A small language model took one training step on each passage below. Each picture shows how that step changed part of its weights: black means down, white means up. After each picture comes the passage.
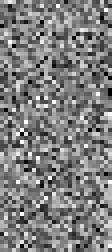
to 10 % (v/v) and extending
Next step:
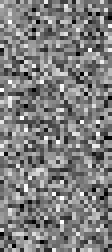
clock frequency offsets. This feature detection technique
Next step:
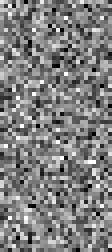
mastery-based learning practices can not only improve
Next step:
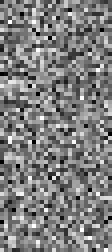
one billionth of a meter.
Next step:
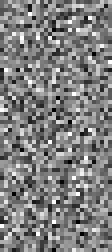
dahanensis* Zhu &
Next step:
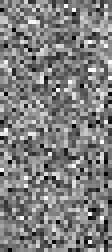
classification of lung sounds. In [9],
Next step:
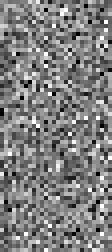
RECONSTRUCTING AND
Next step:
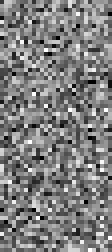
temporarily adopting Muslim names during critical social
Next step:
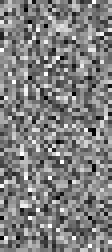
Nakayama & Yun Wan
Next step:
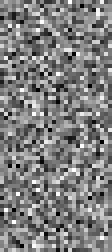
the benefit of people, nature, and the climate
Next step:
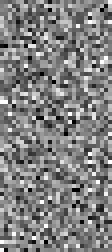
difference between individual means [11]. 3. Results
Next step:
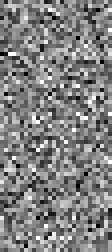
surgical procedure to remove the crown
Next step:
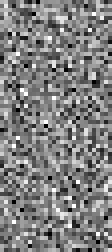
support this finding include; Besharat's
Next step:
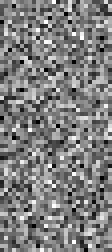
relation and R is not referenced by a
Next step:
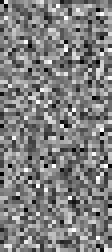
For instance, the volatile oil from the
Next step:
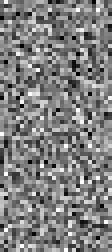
by a few create involuntary, forced
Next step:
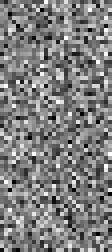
a model to exchange messages within a process
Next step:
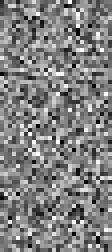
high-impact scientific publications as major
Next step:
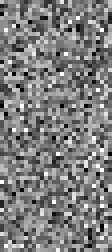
implications for organizational attachment.
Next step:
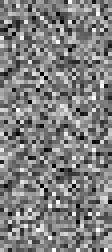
ARU generator (from 90
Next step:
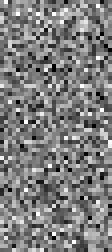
to a fixed remote centre of
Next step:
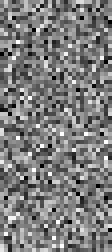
to plan their usage and costs accordingly.
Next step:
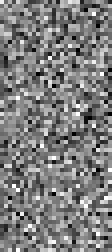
wheat toast with lettuce and butter
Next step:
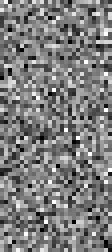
the company, and has the drive to organise
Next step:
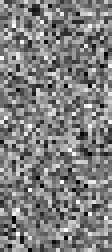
bisector, it is worth noting that
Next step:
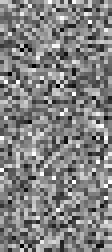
private key and public key). Fig. 1 shows digital
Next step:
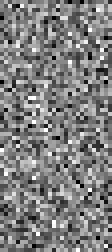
use; "red strip labelling of
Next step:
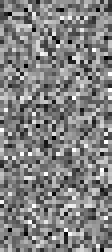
color and/or using them in an
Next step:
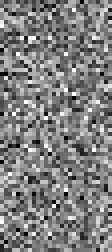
context of the significant changes of the early 21st
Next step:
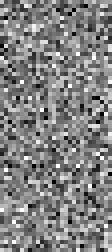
article discusses introducing educational attainment in the
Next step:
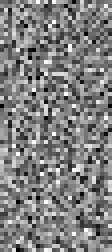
accuracy, and efficiency of the method are evaluated by means
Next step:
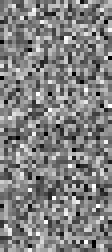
pituitary. Megestrol®
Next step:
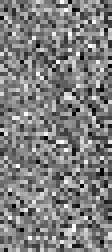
in HEIs of Pakistan.
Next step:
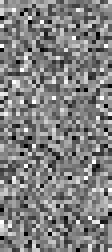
Ideal for Product Lifecycle
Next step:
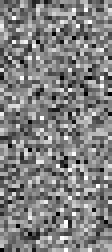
Assessing the impact of communication activities 1.1
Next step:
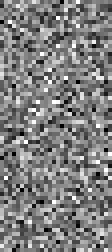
reducing the number of dimensions and retrieving information
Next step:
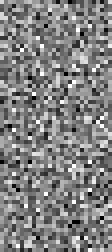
satisfied and happy to go to
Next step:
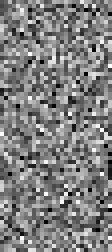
Drugs Affected by Iron
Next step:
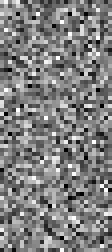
populations.^{15,16} For instance,
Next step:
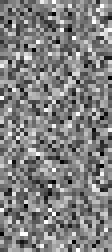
and water eutrophication risk. The
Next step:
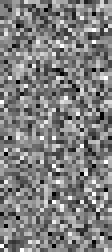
in production processes, should be highlighted: - increasing
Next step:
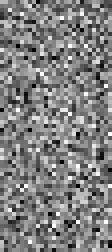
hard and soft water which negatively affect the result of
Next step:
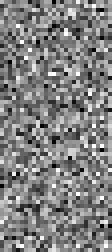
education teachers are required to hold a master's
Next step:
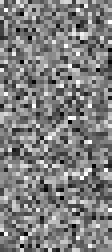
properties, `smc_storm`
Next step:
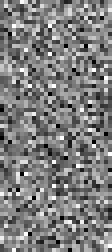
faster at lower extraction times than at higher
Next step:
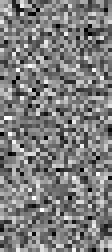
India was concluded with 3.6% of the
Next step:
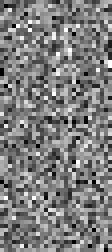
a triple-blinded study [the selected
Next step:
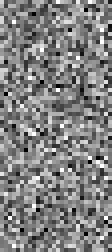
exploration and exploitation. Moreover, the
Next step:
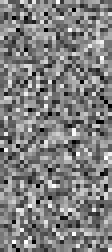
scientific problem, to describe it in their own
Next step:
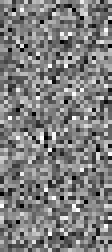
of new effective and safe antimicrobial
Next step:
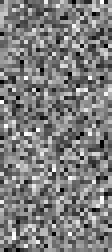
in universities in Rivers State indicating
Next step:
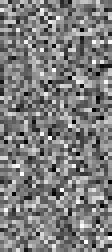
the analytical data of the groups that underwent
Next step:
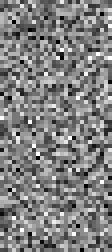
environmental issues** - **WP3 Digital
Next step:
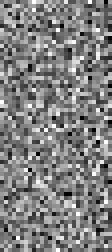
Batik, particularly when they are designing a
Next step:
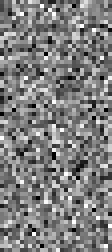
geocoded mortality cases with the spatial
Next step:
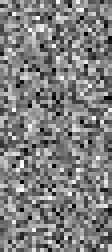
hinge formation is observed in the middle
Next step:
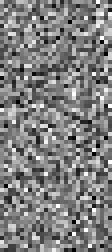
A shows the universality of the modesty
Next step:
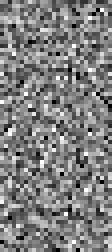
identify and to characterize the amylolytic
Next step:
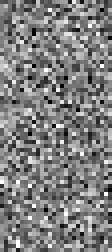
rapud mga 30 kilos
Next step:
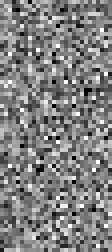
produced in this study with the presence of the
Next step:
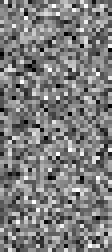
of observations in set j . That D is
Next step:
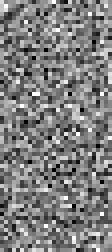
While ChEBI is not developed natively
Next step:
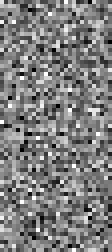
exists no significant difference in achievement of male
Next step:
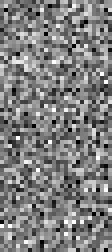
for Colombia: *Bovista
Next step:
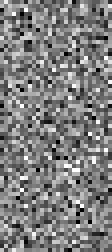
companies, retailers and consumers. The final
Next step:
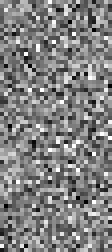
Silva Carine, F
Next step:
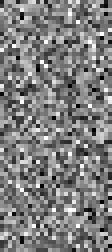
Mellahi, and Cascio
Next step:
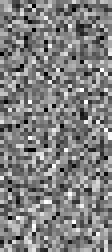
grid voltage inversely proportional to the
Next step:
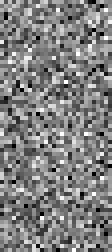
multiplicative idempotent. We also
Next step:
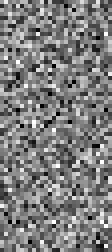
that the role of career women aligns with
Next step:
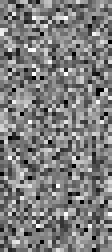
teamwork and ensures no aspect of school
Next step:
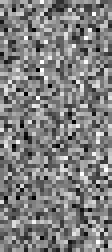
on a regular basis and must include a
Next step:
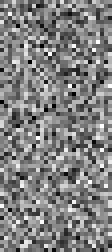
Lahore ⁵MBBS,
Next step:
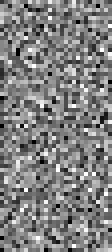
protection [1]. When two protective apparatus
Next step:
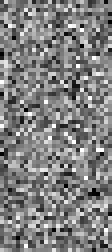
of the female reproductive system, such as
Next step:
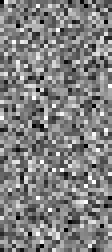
The small difference in the reactivity of
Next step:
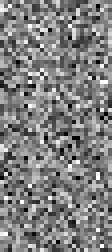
UAV swarm system (13) Fig.
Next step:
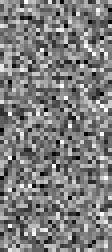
at which the breakup occurs. These results
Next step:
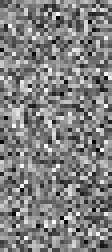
active and reactive power ripples are considered
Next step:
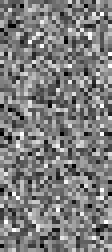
rate. In 3Df5d structures, the
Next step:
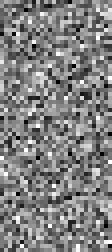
and 25–49 year-olds, depression was
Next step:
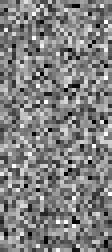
steel, aluminum,
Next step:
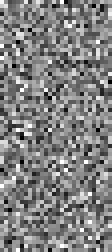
through interoperability is being facilitated. Furthermore,
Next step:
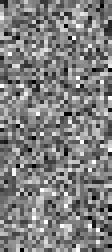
Initial tests revealed unsatisfactory
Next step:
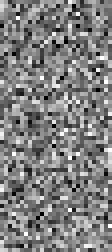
United States. 11. Bush
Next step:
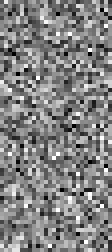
pregnancy. *Diabetic
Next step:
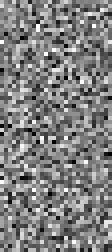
= 1, \dots, n$, an alternative
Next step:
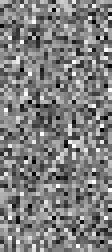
measured as €/toe of energy
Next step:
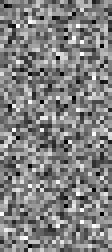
UI-18 to UI-21 User
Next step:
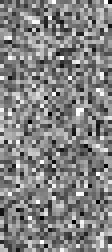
citation database launched by
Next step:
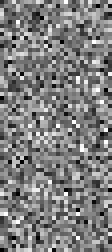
interaction and participating directly and supporting teaching materials that can
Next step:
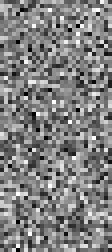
interest-rate policy became the main variable
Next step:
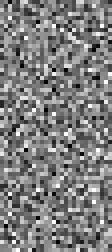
which are also the most popular beaches in the
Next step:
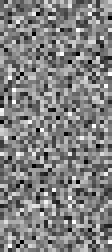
and the fact that the samples used for obtaining the
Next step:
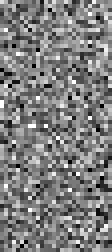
al (2020) identified. The STC, and
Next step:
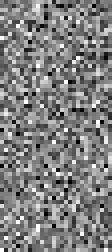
artist’s knowledge, experience, and skill
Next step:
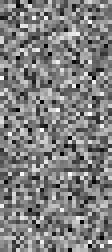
range of complex relationships among academic staff, students and
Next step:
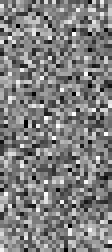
drop when a fluid flow is passing through
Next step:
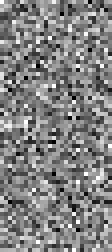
**tangible output** at the end of the
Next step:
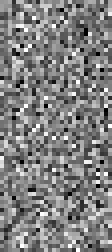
signals for propelling motors were found.
